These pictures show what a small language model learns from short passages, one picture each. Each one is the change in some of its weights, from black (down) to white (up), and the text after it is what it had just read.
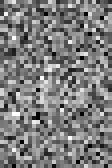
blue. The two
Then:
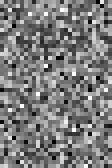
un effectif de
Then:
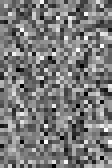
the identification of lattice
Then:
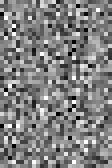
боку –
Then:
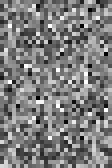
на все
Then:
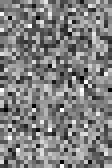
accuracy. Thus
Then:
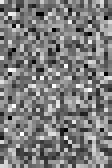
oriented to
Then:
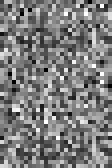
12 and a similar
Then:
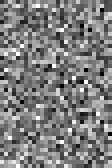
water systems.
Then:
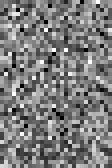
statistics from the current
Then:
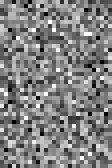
en attirant
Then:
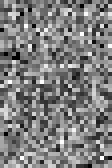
structure and the
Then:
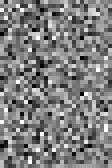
orthogonal neural
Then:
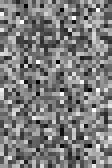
innovate. In
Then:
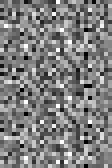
fourth type
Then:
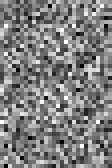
of building systems that
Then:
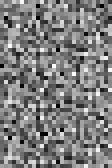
or set it
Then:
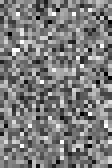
a specific theorem
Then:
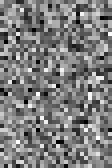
to finance budget
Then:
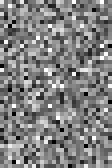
label use is common
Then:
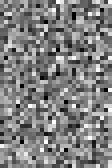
or identify using standard
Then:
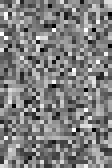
is conjectured
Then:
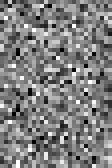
resources findable and
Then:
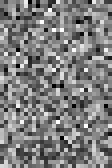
waves in
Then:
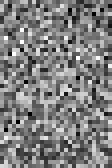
in a neutral
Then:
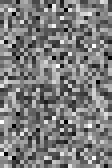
RIF +
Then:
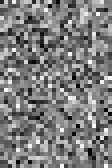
were drilled
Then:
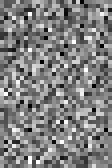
data sectors with
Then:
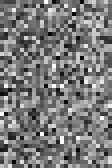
simultaneously. Since
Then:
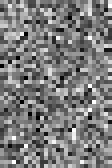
interface was adopted by
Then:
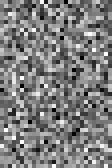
obtain the mass
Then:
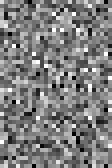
schools in
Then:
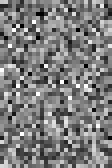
comparable to those
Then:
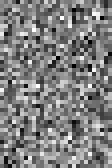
izabran na
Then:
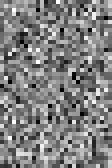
when she learns
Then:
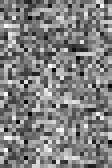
in units of
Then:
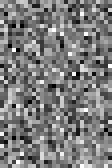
is not an ideal
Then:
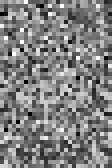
in a long
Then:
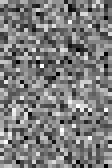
to an increase in
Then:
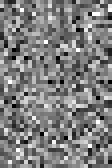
elemento significativo
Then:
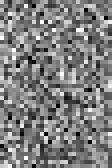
documented in the
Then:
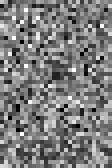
obtained with a fully
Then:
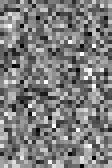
error per beam by
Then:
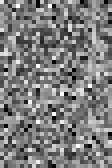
boundary complexions
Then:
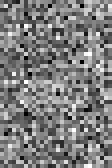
works of the
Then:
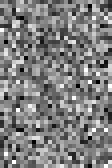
ej}$, and
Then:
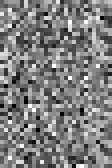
enough so that
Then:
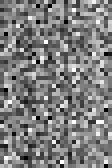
саноат ва
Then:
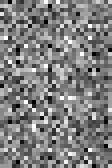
the printed
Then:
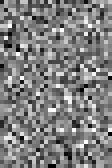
several times after
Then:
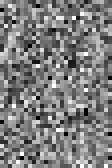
is an equivalence
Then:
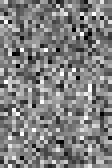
problems in this direction
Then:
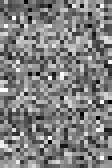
multiplication of the
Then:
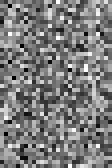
results across the
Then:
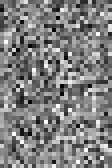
the dissolution of
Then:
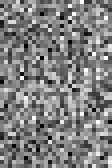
tiliga ham
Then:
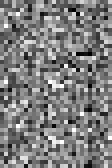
potentials, as
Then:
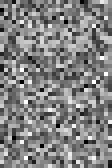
any solution for
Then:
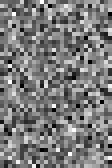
the association of quite
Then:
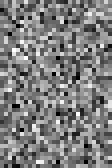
a constant temperature at
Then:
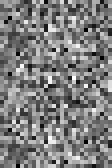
with, the
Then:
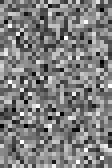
the synthetic ones
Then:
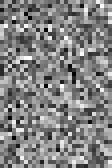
of measurements on three
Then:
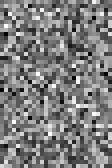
cannot be rejected
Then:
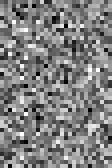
trajectory starting
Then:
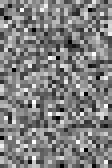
on joka
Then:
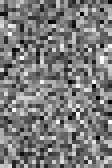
a photon spectrum
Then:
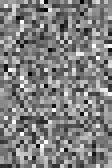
solve the flow equations
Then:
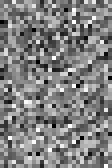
у кого
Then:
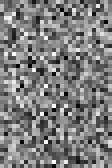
by the mass ratio
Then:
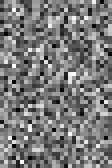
Professor, the
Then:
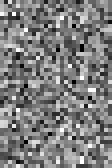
Key words:
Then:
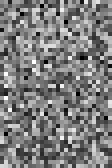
with the simultaneous
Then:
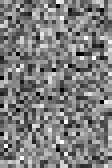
data, using
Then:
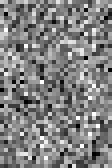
argue that this
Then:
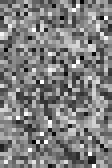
measuring spatial
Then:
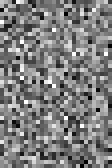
plays an important
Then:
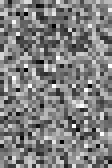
always able to
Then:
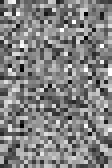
and S.
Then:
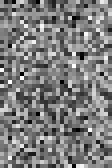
equivalent tensor power spectrum
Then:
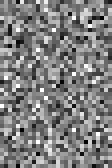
at State level,
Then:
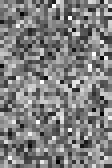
ва шунга
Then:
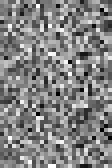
these regions include
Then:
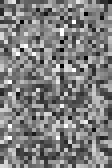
I. Y
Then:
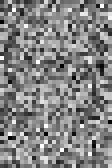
and Methods
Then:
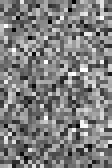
up regulation of
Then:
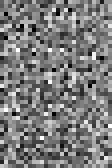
system, for very
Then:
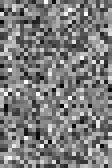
and collaboration. As
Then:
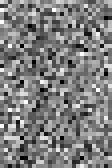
orbit in that case
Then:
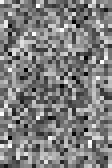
standard’s requirements
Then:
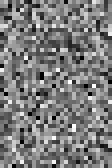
on the convex
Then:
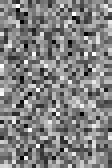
get benefited in
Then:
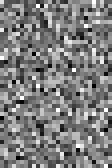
digital literacy to compare
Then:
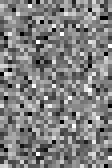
con suficiente
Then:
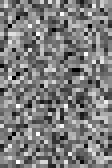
are obtained following the
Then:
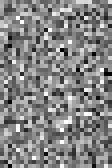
cost overrun
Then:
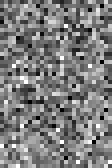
отходов и
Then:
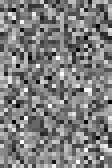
the first term in
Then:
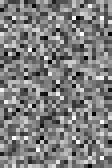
number of respondents is
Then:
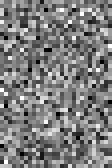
de acertos
